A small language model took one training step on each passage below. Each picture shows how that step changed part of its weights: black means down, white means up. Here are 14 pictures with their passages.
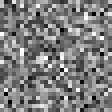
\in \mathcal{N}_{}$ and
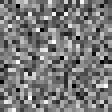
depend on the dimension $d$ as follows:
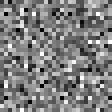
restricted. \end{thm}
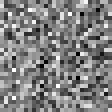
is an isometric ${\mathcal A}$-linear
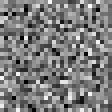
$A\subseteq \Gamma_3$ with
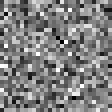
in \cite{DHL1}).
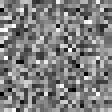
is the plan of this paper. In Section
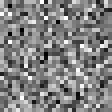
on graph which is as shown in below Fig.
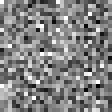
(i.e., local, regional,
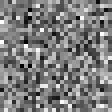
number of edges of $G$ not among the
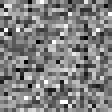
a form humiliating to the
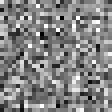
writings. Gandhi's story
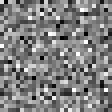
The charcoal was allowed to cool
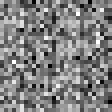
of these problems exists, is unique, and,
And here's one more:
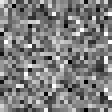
Neutron transport calculation is
